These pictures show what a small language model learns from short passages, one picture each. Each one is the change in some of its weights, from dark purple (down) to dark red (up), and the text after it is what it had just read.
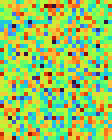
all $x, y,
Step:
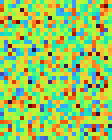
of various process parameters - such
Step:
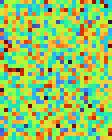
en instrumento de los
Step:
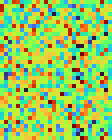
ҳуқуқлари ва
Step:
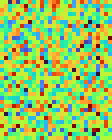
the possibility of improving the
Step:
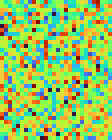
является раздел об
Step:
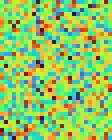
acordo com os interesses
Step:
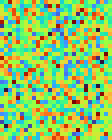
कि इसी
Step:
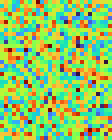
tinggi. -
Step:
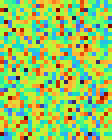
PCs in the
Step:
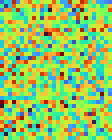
settlement by incorporating urban
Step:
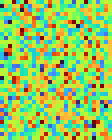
were in experimental group 2,
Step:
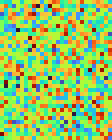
combining Terra and
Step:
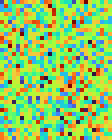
was found to have an important
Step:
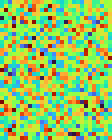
Maria Child construit
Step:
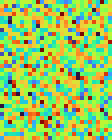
Que poseen un
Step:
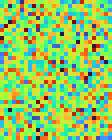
respondents are female (80%)
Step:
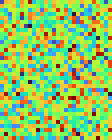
DE RESULTADOS
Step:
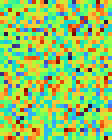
the widespread and
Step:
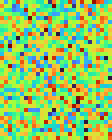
falsafa doktori (PhD)
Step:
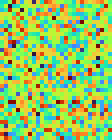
experience adverse health effects from
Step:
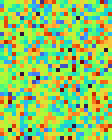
de aprendizagem e as preferências
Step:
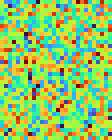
Me; R = COOH
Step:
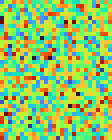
in its presentation.
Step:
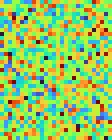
та ерудицію
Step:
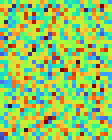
will review past research conducted on
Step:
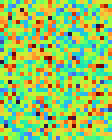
of PPH Cases at
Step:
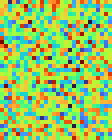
the drumming recording
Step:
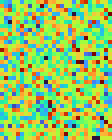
use as source of plant
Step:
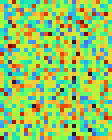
تو اس
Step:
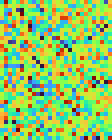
THE CITY OF
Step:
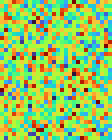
así como de la
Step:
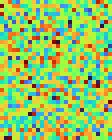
the contrary, Turkish
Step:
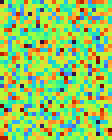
positive influence on their intention
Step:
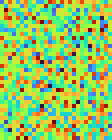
y pertenecer a
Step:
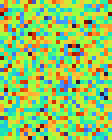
a way that they earn
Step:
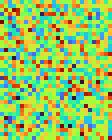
FT1 mosaic
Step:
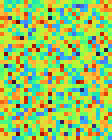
and methods One male of
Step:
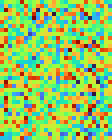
general, and for the
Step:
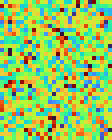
Naureen O,
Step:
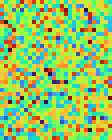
conducted a dimension reduction analysis
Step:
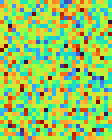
therapeutic approach in
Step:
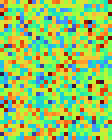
a function of surface density,
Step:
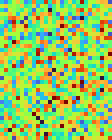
описание этого
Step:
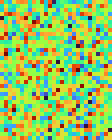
I can take a break
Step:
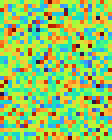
metal deposition process.
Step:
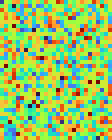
erda oqim
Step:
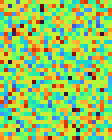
that might otherwise be
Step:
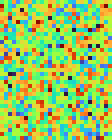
of the average variance related
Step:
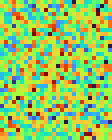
dilakukan menggunakan
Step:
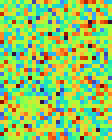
enable PCM materials
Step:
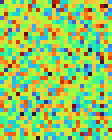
the battleground.
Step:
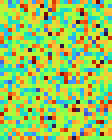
this purification process was to
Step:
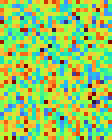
| Верстка |
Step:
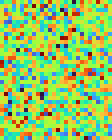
likely due to the inability
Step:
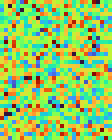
patients with recurrent
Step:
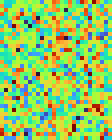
database of legal documents,
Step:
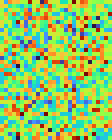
continuación). Por «
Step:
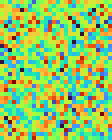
and domestic relations,
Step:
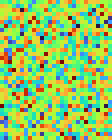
and knowledge programs in the
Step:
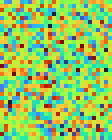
эмлаш учун
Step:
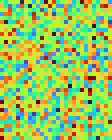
providers, and, at the
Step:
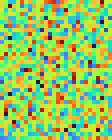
B., Abreu,
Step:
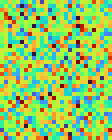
“Sizda bir
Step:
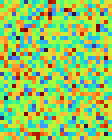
no fortalecimento das
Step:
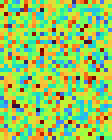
for the next generation of
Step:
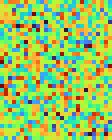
financiamentos mediante
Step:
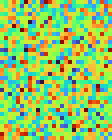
à être adaptables
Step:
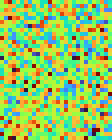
yönelik daha
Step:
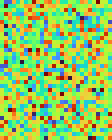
indeed to have been a
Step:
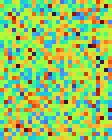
будут возникать и
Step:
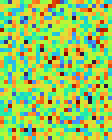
зміни числа
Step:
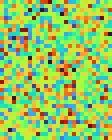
ischemic injury
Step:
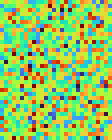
qual está inserida.
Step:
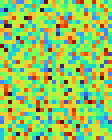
General Framework of
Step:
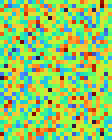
meal) by 40%
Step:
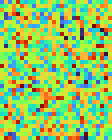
yukning massalari.
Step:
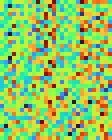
learning. The basis for the
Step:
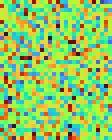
ago before she is
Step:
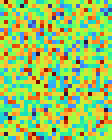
solely about the experience
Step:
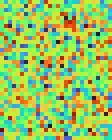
Complement Fixation
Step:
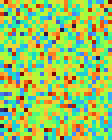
ao conhecimento das ações e
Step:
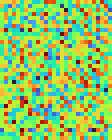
activă în viața
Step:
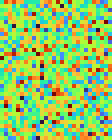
analytical method that neither
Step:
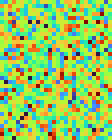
and the expert competency
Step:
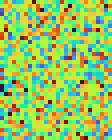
its importance despite the
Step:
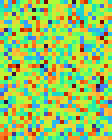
presented considering the two case studies
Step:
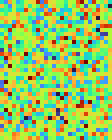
public image of education plays
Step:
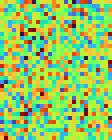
their response is as expected;
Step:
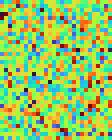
literature and conventions - the
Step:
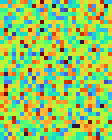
Angle values between v
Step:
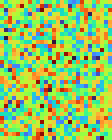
terms found in three groups of
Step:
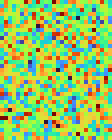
lienzo que se
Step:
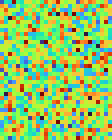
background in electronics on
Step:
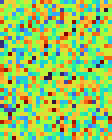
increasing to 750 registered
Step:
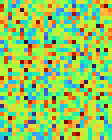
of everyday life which
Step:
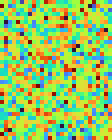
Company Size on
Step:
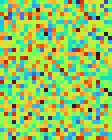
Oliy ta'lim
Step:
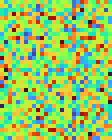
community as an instrument for
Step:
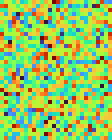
сегодня в
